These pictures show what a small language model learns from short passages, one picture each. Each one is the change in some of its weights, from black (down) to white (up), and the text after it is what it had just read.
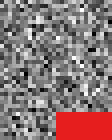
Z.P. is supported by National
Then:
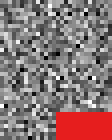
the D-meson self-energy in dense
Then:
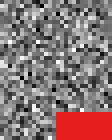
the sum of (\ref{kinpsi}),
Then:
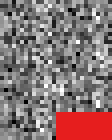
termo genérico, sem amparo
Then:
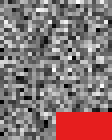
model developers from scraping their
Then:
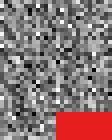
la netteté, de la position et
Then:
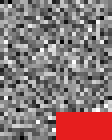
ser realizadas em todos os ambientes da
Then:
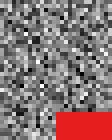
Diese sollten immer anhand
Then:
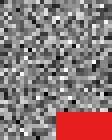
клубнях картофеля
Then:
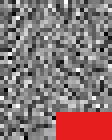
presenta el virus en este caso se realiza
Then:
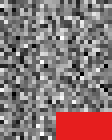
Majnun", "Asli va
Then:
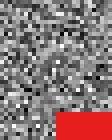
two main research topics. The first line of research
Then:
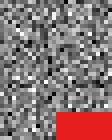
For completeness, for all cases considered we will
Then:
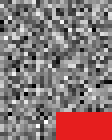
MSI necesare în vederea
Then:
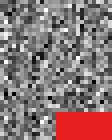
usullarni, eng avvalo,
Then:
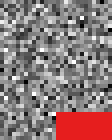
maiores complicações devido a
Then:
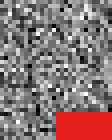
LSS) where the density varies over more than
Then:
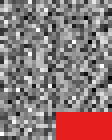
saber autêntico, por isso
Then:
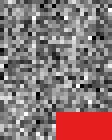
any copyrighted component of this work in
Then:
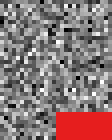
between different observables, i.e. it
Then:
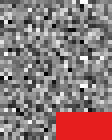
how to design scalable systems in practice. For
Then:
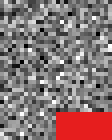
recordar que los principios básicos
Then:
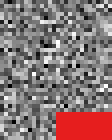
really impressive series of works, from
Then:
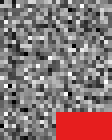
FLAMENCO Si bien la
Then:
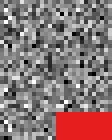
ilgari surilgan bunday ilmiy
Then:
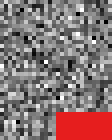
1. We then removed the following direction
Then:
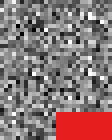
in which: \begin{enumerate}
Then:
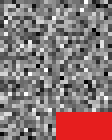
статті дослідження,
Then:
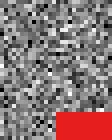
rules $\Circled{7}$
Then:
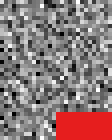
scadență expirat (A),
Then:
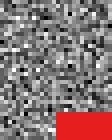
50 MeV below the threshold to 20
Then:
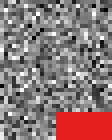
\bar a$. Notice that it is the first
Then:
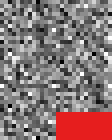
presents the numerical results to validate the
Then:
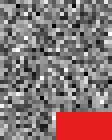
– Candidate of Economic Sciences
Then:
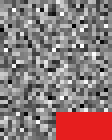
привлекла большое
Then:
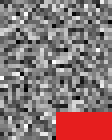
from a graph with a community structure than
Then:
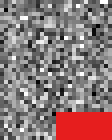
дорожнього руху
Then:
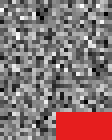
operations belonging to the restricted
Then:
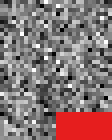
time-delay (in the case of
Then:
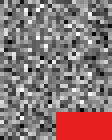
of the true ground state results obtained with the
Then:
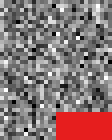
keltiradi, uning yetilib
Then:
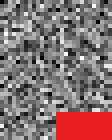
всё больше внимание
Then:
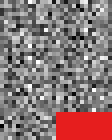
BERNAT, D. et al.
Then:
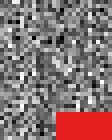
knowing that here on earth
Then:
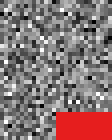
событием, который
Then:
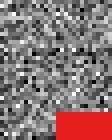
Tsuchiya\\ Department of Physics,
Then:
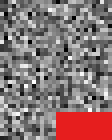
when the large pop-in occurred,
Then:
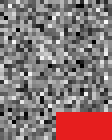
детей, что в свою
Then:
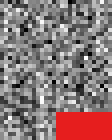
fluid mechanics. In a recent article
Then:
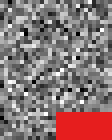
first layer of SNN. The target
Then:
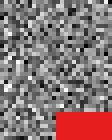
bahwa sebagian besar
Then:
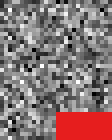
value added by the BR Law of the
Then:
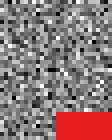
a prissione pupulare, ancu
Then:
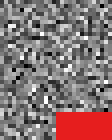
improved distances $r_{imp}$
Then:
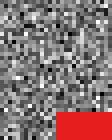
\leq 3.0 \thinspace {\rm
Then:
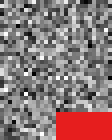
The optical counterpart is sufficiently bright
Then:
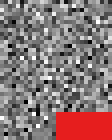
realizados quatro trajetos na
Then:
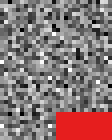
sistema capitalista, operando na lógica
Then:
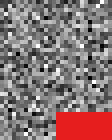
described below. Similarly, some studies
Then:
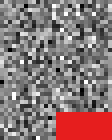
Quantum teleportation was first proposed by
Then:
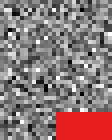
une réaction en chaîne
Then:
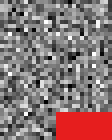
and cosmic variance. We also compare
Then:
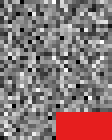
minutes on the substrate. We
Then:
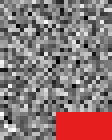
structure which we conclude to be an
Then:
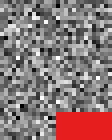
to the levels labeled as the
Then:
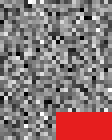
numérique correspond à tout produit
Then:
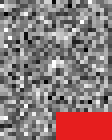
del bacino. Il sistema di
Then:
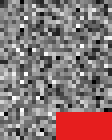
expressed as \begin{equation} \delta
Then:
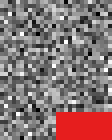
Computing Center, a DOE
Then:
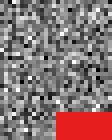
send packets, but the decision of
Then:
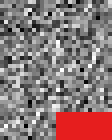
In the previous analysis, it was estimated
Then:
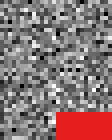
recorded by Schmidt on 14
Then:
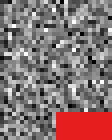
pursued. However, we consider them
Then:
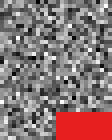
públicos, onde a Corte
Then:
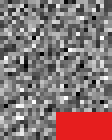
ці приклади свідчать про
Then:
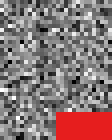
represents the coupling of the $\chi$ field current
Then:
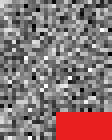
placements for the vacancy.
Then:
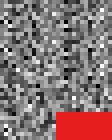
work, we present the final optical design and system
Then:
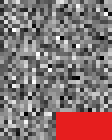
our approach we carry out the mapping
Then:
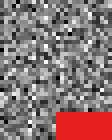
[{\em In the Spirit of
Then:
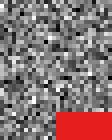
not follow this path and as such they incurred
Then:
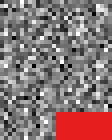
kepada penghadap, yang
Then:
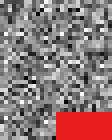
P. Kossacki, W.
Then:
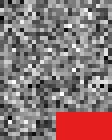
lies in the idea of incorporating
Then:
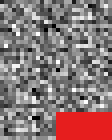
of mass-density and temperature but only in the
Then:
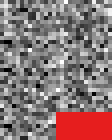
significativamente con logros de aprendizaje de los
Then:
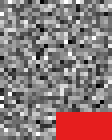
cumpliendo las siguientes
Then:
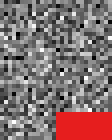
qilingan. To‘garak
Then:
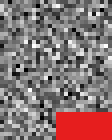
in the First Half of the 20th
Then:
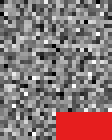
забезпечить підтримку
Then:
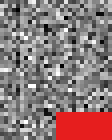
kapcsolatos vita
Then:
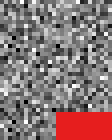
phosphorylated in its CTR
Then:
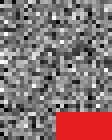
Ailton Krenak, Graça
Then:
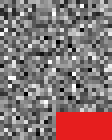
310 Hamroyev Bobir
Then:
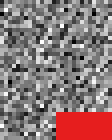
словник тощо, його
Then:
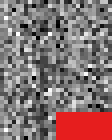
enhancement of the LDOS at the zero
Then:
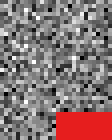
(hereafter Paper I) have shown
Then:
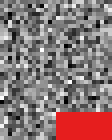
compostos fenólicos,
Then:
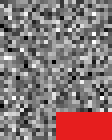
``spans more than one subsector"
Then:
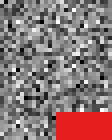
classification performance indicates that the neural
